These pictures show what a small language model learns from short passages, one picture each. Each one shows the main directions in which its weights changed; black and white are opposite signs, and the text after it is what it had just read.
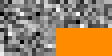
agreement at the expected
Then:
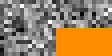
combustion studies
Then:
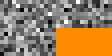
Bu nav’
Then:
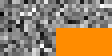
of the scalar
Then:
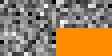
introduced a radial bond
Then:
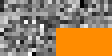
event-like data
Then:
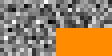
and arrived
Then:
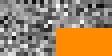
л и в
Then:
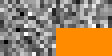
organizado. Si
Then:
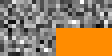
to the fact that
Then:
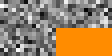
4 escalas
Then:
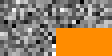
features of topological
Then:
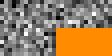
predictability, for
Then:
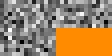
target to the
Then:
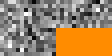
both machinery
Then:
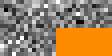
de mulheres
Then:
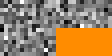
the photon sector.
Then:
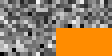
\over {\partial
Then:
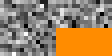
sa globalité
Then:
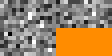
Fig. 5 shows
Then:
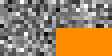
emerge. The
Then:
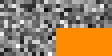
um dos objetivos
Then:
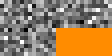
We now derive the
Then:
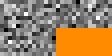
immer auf neue
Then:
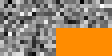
of the detailed dependence
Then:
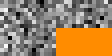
comunicarea publică
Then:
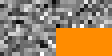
compensate for
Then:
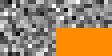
but essentially
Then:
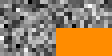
interests include
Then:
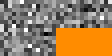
in terms of
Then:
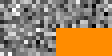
at both points.
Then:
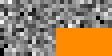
propagation process and the
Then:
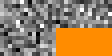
original model.
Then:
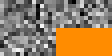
for MD.
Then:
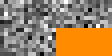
limit cycle increases
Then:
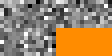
Moreover, narrow
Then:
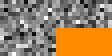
direct consequence of
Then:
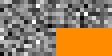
truncated at
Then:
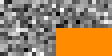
right hand side is
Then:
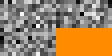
broad target architecture and
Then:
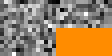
models leads to
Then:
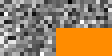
white measurement noise
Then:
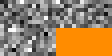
DMI terms along
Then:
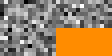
the ever
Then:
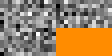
our parameter space with
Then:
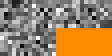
financial choices
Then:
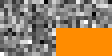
on the magnetic field
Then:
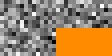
die Angst
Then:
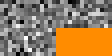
derived MPB
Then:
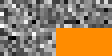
it is less
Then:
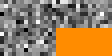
года №
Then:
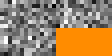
Haldane spin
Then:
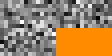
helicity at
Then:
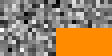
than would have already
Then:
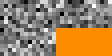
$\gamma$, near
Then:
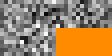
tengligi va
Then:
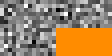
importância e
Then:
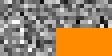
we focus on
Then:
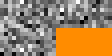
by integrating
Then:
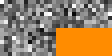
is organized as
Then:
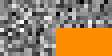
flight time.
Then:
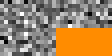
times the number of
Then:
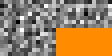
Fourier space as
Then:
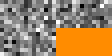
estudo, a
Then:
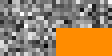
in the left and
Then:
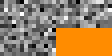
a limiting factor
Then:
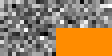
or hours of
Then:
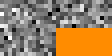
enhancement is
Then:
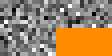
using information from
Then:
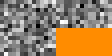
consent forms,
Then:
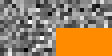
We find that the
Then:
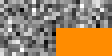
principal, o de
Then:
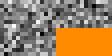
counts to estimate
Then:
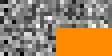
ее часть
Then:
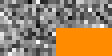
право лица
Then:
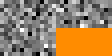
the object. It
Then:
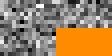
aimed at
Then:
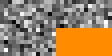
nature of the amplitudes
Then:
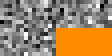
para a formação
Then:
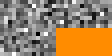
fita é
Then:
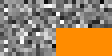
progenitor of
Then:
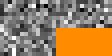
& Covariance
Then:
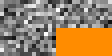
environment provide a
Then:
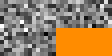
a sequence of
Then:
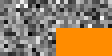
and use three different
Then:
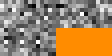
что рост
